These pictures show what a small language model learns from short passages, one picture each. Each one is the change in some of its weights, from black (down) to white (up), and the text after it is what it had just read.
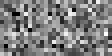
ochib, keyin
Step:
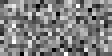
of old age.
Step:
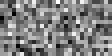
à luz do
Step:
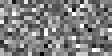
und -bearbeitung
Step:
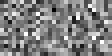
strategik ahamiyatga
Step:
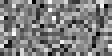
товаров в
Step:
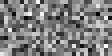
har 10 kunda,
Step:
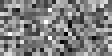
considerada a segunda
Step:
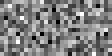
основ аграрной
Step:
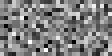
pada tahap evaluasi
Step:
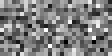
em tempo real, como
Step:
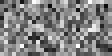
В АРР
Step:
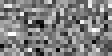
la cuestión nacional
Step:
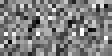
выявить, что
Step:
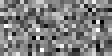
da educação”. Diante
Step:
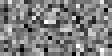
o'rganish, tarmoq
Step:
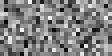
milliy grafik
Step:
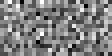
personal capacitado y
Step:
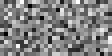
existen diferencias,
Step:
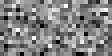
de los grupos de
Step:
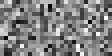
само применение
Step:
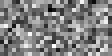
kelib esa nemis
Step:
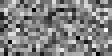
A Fig.7
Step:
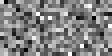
KUA; -
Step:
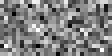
перешли в
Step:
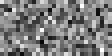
time, attention,
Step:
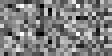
فعال. -
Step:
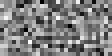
dua teknik tersebut
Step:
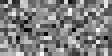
O'zbekiston Respublikasi
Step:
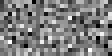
la resiliencia local
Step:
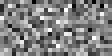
cual concuerda
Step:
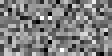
C3, while
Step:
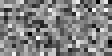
a lo largo de
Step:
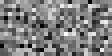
de costos por
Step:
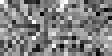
de chocolate
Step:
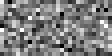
officiel complet de
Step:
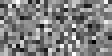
obtenida en cada uno
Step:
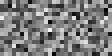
uso, conservação,
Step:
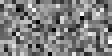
soru 7'ye
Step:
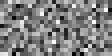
jamiyatini qamrab
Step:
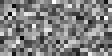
данных групп,
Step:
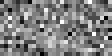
de l'Islam
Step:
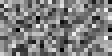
kelishi hayotiy
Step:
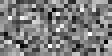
organizational work culture,
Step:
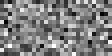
High Technology
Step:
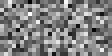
universaliyasi sifatida
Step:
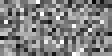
pipes of the
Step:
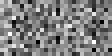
that the measurement
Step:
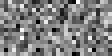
vez, esto le
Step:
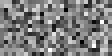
ninguna actividad
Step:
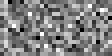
sebagai kata kunci
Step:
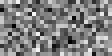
ha az arab
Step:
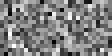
nur anderen)
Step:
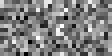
física nas suas
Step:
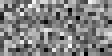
ситуацій та
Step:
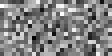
PROCESS OF
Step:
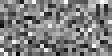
она в своих
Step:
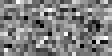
la de los otros dos
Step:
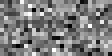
satu bentuk
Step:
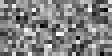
26 de junho
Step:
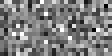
axloqiy barqarorlikni
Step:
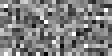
Science in Beleid
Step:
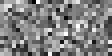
experiential values
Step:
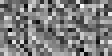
riba, yang
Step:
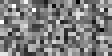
che i/le
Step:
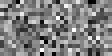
alienación de la
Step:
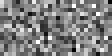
aos agentes e
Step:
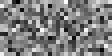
также отражают
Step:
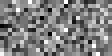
tafakkur tarzi
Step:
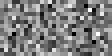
принципів соціального
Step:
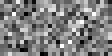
afuera. En
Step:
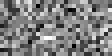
tenir compte des
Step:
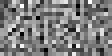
wie z.B.
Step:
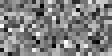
рода факторов
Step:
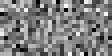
intercambio y
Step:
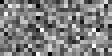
une meilleure
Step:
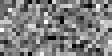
se encarga
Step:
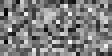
Agar qarzdor
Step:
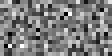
потенциальных возможностей
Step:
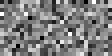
controle heeft
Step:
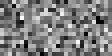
acteurs principaux de
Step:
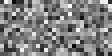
escribió en
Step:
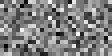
e máximas,
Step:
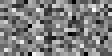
melalui pengamatan
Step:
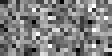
I-IV asrlarga
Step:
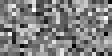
Punho 1 O
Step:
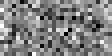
de forma creativa mediante
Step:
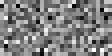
undergoing local
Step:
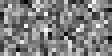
атамалари билан
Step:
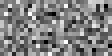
Для виявлення
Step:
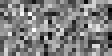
Курбаса по
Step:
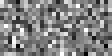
tahlili. Science and
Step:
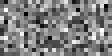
повернення до
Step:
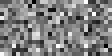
korxonalari kapitali
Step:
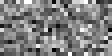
maupun modus
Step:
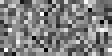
овде реч
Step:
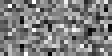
медичного страхування
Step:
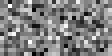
e consciente de
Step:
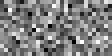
gran mielada),
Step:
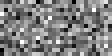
estratégias de
